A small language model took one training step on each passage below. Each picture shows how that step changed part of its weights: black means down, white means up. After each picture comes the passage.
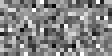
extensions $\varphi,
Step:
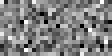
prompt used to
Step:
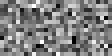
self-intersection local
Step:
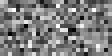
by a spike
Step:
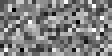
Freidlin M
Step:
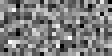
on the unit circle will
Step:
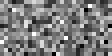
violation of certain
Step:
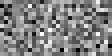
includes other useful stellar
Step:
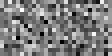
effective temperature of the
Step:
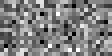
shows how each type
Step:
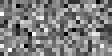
single hit;
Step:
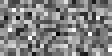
to be as follows:
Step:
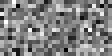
of this section.
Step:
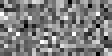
among implementations
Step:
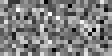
piece and note
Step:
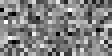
combination with conjugate
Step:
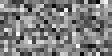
about symmetric decreasing
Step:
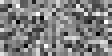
electron capture decay
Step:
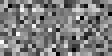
contact lens
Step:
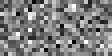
travelled distance from
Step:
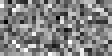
Evaluations |
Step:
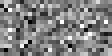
scale -- has remained
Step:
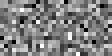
calculation with the full
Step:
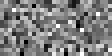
as we show in our
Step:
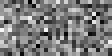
yield is an important
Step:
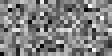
investigation.\par %
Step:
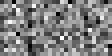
\begin {eqnarray}
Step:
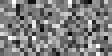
attractive forces
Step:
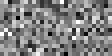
the sphere, this
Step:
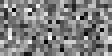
has trivial zeros
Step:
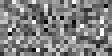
initial mesh (left)
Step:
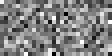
order sequence tree
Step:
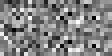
objects with properties that
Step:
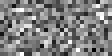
indicates a projected
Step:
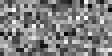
two geometric objects are
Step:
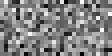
is a topic that
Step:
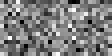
zeta function of a
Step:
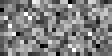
\hskip 3em
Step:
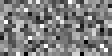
Riemannian manifold
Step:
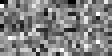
time and effort
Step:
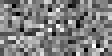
down and we connect
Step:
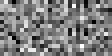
(most likely due
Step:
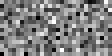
magnitudes corresponding to
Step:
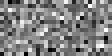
that has been applied to
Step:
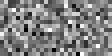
to define $\tan
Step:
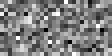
top exporters such
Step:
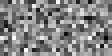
Petty's projection
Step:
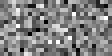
detector is described by
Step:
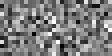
corresponding functions in the
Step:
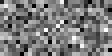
inductances of
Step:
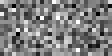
exists a hole in
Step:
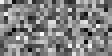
and minimizes errors associated
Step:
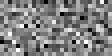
graph of $H$
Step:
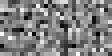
of cases is the same
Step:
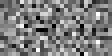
arriving at a
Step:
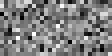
2** Dynamic
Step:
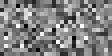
configuration $\sigma$ is
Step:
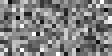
the corresponding geodesic
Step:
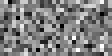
the connection between nematic
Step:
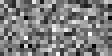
matter can be written in
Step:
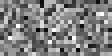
early stopping.
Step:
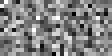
{\em component} for
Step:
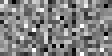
(left) and
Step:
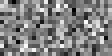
(that is, of
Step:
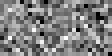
nonequilibrium state
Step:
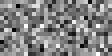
\text{ and }
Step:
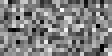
the processes shown in
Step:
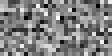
of the sizes of the
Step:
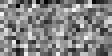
follows. For time
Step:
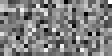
of the paper. In
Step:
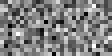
will ensure the
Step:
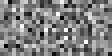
the initial input for the
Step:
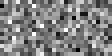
the optimal control: %
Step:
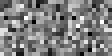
bulk. Because the
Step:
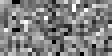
satellites to
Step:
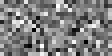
space, we have
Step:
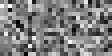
success rates.
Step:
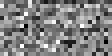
range of graph sizes for
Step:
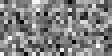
and nonstiff
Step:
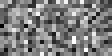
see how to cure
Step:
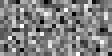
a large number of
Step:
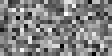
to the black hole
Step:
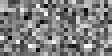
of the IEEE
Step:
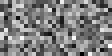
rephases the
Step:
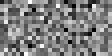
from $\cov$
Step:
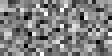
of SVM;
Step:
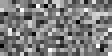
of framing in
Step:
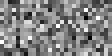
and $\xi$ is
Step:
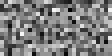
denotes the number of
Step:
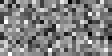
The possible unbounded
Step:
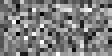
component intersecting
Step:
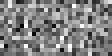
formation), as well as
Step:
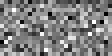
rate uncertainties,
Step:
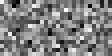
edge, which are called
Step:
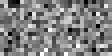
are not shown in these
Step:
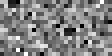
are employed to
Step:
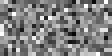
framework and highlights
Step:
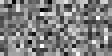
also exhibits superior
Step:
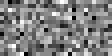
that a set is closed
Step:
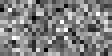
combined into one complex
